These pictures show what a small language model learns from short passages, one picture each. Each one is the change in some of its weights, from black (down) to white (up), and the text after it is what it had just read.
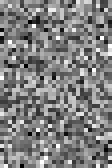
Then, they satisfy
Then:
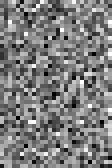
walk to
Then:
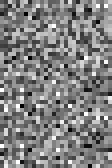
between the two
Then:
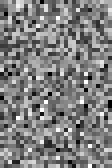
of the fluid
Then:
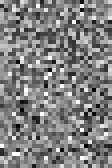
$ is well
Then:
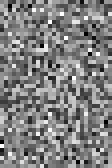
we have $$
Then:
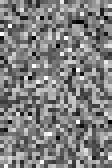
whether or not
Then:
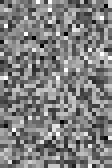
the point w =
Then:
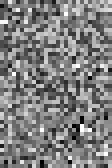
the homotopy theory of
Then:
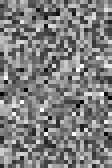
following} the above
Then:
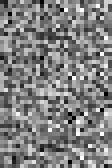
words, this map
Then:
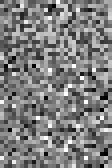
is a smooth
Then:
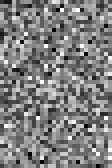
cardinality one.
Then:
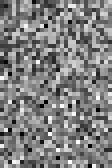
case the Euler characteristic
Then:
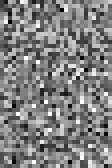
this is one of
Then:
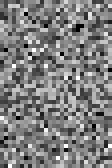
second terms (see
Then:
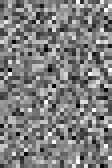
be possibly
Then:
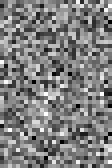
be used to
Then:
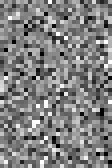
be normal; see
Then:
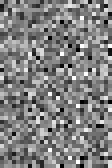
appropriate equivalence
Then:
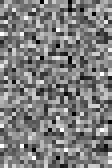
\to \langle
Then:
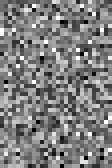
out. More
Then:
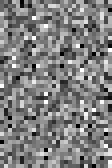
pseudo adjunction
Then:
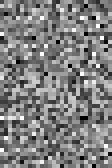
We would like to
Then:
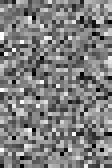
\beta$ such
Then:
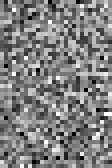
curvature $(M,
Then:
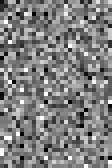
both the target
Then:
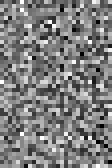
test volume
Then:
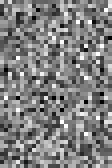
outside of the
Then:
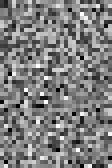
identifying each edge
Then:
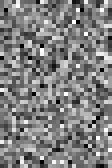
orbit decomposition type
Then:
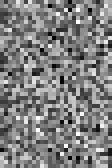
momentum map of
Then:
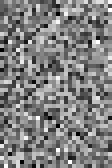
to the case where
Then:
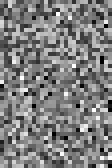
approximate complex unknown
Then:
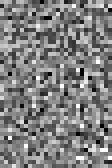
did not have
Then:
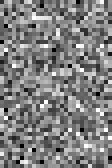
set of nine
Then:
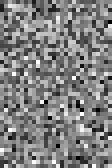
number $N,$
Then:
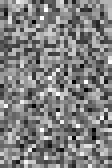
of a corresponding solution
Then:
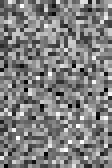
over a surface with
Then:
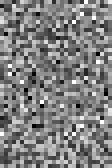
vector, $u
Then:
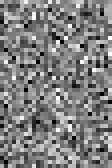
upper-bounded by
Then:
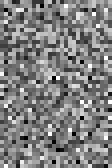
every quasiregular
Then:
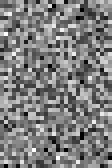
and heat
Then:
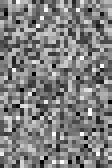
of these sets.
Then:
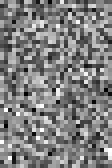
proof of Lemma
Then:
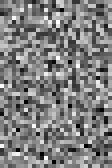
point is represented by
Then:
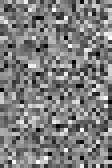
\ees with
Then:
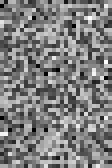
use the following
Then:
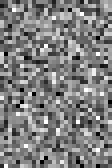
set of conditions
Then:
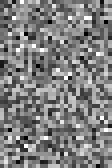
constraint defining a
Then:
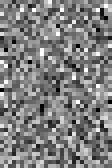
and only if \[
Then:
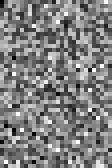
increasing the genus of
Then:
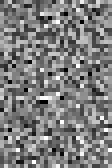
yielding a
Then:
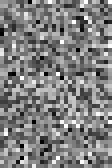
T}$, in the
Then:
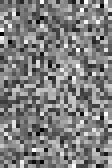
we now apply the
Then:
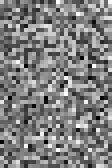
a constant flow
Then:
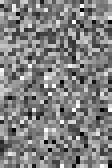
$ generates $
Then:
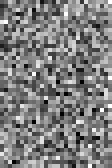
the left, and
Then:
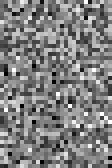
that the class of
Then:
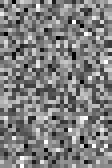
and $r
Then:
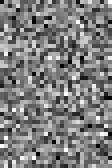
+ \Vert
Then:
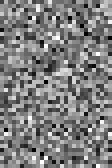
states and has low
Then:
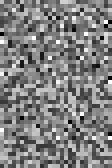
$. We shall construct
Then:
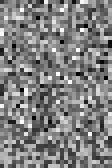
in Table
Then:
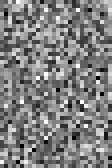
of convexity is
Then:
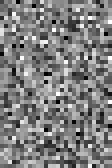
Following the same
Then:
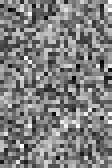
in the first
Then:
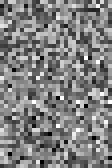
event that there
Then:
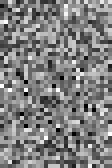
the multigrid
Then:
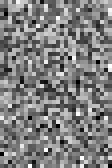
of the bilinear
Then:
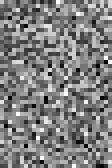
a basis of
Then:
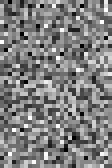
a nontrivial
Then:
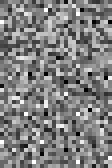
have universe
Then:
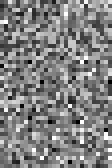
the constructions of
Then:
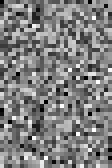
integration scheme for
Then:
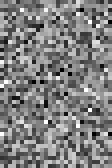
have to make
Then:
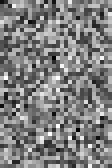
from the symplectic
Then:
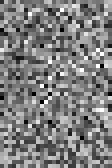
and instead require only
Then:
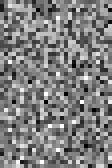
number of lattice points
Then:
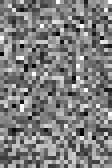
u)$ lie
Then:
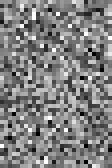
can be obtain by
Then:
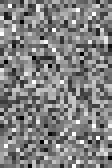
Jordan curves
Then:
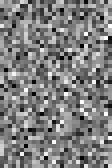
polybox codes
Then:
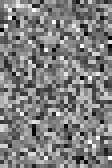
can give.)
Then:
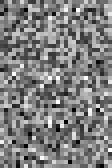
with pointwise
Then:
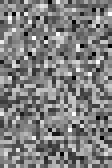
reproduces polynomials
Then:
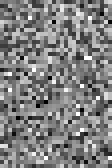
take 1. Let
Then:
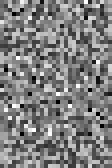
that the covariance of
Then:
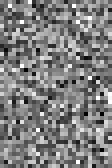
main result are
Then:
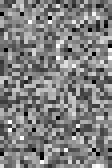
an interval,
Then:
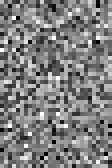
to moduli space
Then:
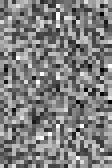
scale of
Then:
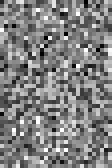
with poles at
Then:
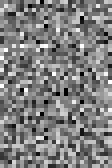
\leq n}
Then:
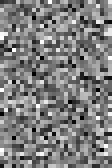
\alpha <
